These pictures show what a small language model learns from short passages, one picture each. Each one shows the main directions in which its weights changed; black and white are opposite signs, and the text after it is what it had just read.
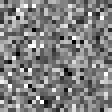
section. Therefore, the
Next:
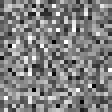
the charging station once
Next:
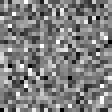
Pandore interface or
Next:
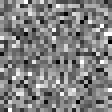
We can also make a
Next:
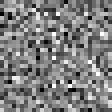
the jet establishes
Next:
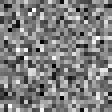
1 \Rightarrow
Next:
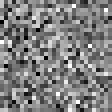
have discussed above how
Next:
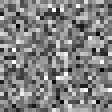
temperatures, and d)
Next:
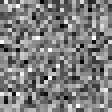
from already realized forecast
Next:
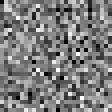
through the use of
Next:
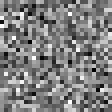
academic events are not
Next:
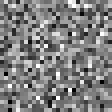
lower than in the
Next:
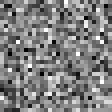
\beq {\rm
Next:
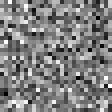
Regional, National
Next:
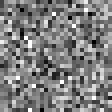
D. Overcoming the
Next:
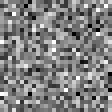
X-ray shown
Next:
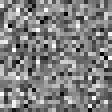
Peak Signal
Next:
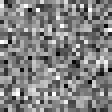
whereas, power-law
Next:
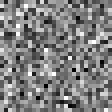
packets), whereas on
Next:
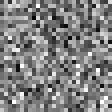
for advanced English
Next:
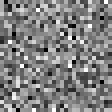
by the EGI Foundation and
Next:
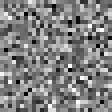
initial period of metabolic
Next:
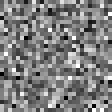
must be at low redshift
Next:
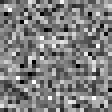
The interventions
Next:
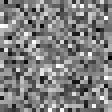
intend it as the
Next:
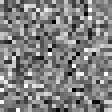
in the developing world.
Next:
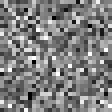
division of labor
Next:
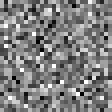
moisture contents as
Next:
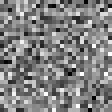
calculation. Thus, increasing
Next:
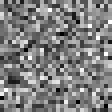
of General Medicine,
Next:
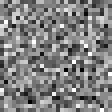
online educators in our
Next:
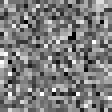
way to live?
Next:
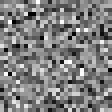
a *Single
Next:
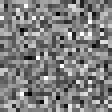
paper we find out the
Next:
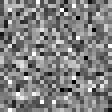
that a recent measurement using
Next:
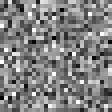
Vu *et
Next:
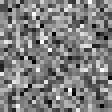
to take the place of
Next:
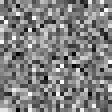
are able to provide
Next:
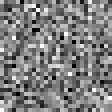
in Table 2. For
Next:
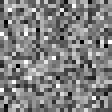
that any linear combination of
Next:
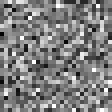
Uncertainties in
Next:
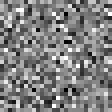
assume that the measured
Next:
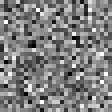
in our sample. The
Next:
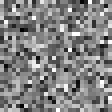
are twenty four
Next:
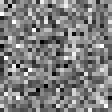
and Michael
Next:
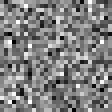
velocity, together with the
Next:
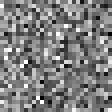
this paper, the author
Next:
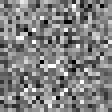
we discuss the future
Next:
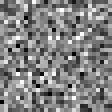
offering effective design of
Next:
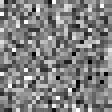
and/or the
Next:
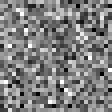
entanglement with particles,
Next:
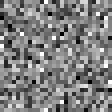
noise, whose standard deviation
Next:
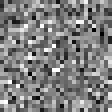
many complex applications, including
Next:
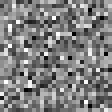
+ c\xi
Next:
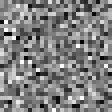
Overview 0.1
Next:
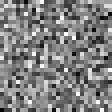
\tilde f \quad
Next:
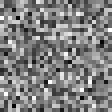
regularly updating a
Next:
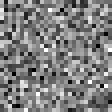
was changed by different
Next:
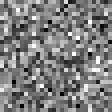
tool enables biologists
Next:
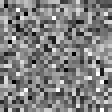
one domain affect others.
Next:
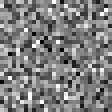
being the gradient of the
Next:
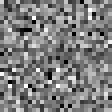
on which the relationship between
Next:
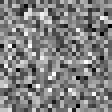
confirmed with a small effective
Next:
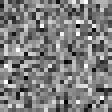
many subsystems,
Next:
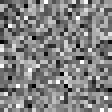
evaluation, authorisation and
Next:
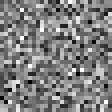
false information. More
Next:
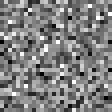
[6]. In these
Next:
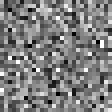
of magnitude below the present
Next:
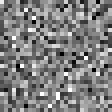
training on DAW
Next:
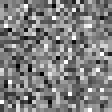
supported the finding of
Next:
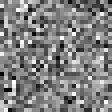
circumstances. Table
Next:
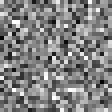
active and passive
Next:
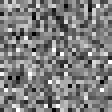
for the inflation, and
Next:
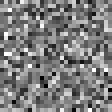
to lower air flow
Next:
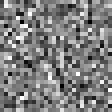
where process chains also form
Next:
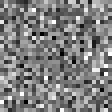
ideational meaning itself.
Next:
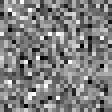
of CFRP lattice
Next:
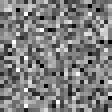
\arrowvert A
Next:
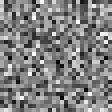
is not optimized, the
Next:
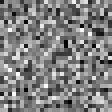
rights, there are certain
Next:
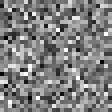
cell consisted of two
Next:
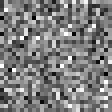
is purely negative imaginary
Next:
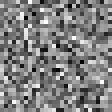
66% patients had
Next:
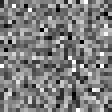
complications while six month
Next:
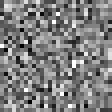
the park of
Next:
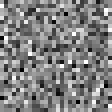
however, was not as
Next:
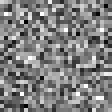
The PMT samples
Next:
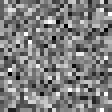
manually by a research
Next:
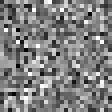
\cos {\theta}
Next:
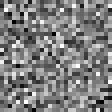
two (solid lines)
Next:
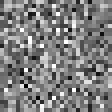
the right of the
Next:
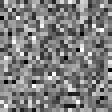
can be recognized as
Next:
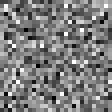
Study Benefits
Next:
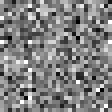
W, of an isolated
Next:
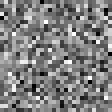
rather than resolved star
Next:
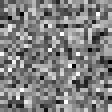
thermal treatments, rapid
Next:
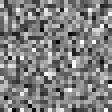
models the radiative transfer
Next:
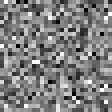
cancelled by that
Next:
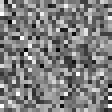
and 1 PeV
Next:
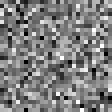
perturbative correction to the
